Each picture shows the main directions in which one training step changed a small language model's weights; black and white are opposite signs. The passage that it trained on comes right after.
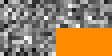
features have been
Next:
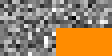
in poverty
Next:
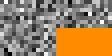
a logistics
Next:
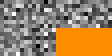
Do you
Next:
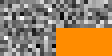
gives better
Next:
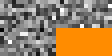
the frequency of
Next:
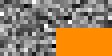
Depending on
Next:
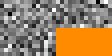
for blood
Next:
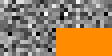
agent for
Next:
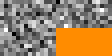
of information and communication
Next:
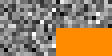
to other previous
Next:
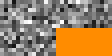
informed that
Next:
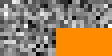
also significantly present
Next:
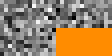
- Public
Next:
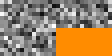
goal of this
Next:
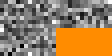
the similar structure and
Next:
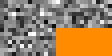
array of
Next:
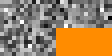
interact with
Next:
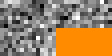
Office of
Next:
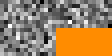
Therefore, to
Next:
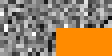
pairs of
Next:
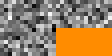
did find
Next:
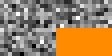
have been highly
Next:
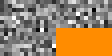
the application and the
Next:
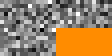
cultural heritage
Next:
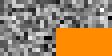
the system under
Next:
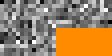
This paper presents
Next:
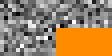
were risk factors
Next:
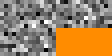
of Production
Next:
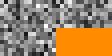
strain of
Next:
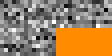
is clearly
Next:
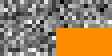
as it works
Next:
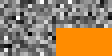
first decade,
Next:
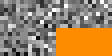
to take care
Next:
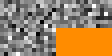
to determine
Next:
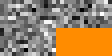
Big Data and
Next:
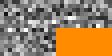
is mentioned
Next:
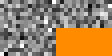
price and
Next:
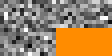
support. As climate
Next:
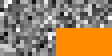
another aim of
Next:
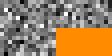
kcal in
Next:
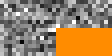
are all an
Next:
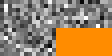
and whole
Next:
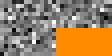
Following a
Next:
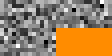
the operation of
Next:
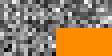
may cause changes
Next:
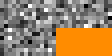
tissues and
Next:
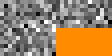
of the most
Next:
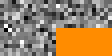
question: –
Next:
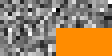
in a broad
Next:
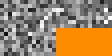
at those in
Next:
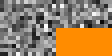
of passing
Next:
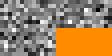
while driving
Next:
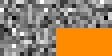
the tenth
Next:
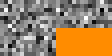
A first line
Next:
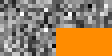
boosting effect
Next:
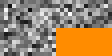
well informed
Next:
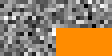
using alternative
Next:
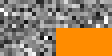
interest The authors
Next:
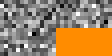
at light,
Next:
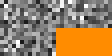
management, figure
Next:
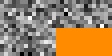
front leg
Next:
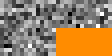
the experts,
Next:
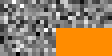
with arrows
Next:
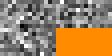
vision. An
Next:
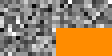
he sells
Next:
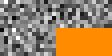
extent, both
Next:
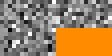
advanced non
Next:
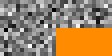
to be environmentally
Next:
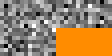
of conservation
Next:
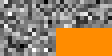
m resolution for
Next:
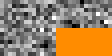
his rejection
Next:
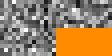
that this is due
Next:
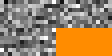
all topical
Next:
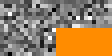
for teaching
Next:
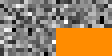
List of
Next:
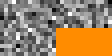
Average number of
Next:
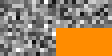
environmental pollution
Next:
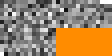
educational materials
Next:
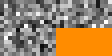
of them,
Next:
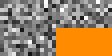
decided to
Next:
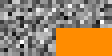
in fostering
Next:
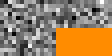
our moral
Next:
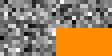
used to select
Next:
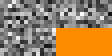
includes the
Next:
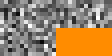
effective treatment of
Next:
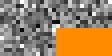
around the
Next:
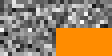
the critical
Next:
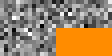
attempt to
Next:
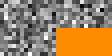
reduced at
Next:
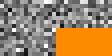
materials such as
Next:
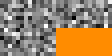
: Public
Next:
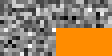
the student
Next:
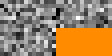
Management The
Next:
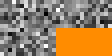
be around two
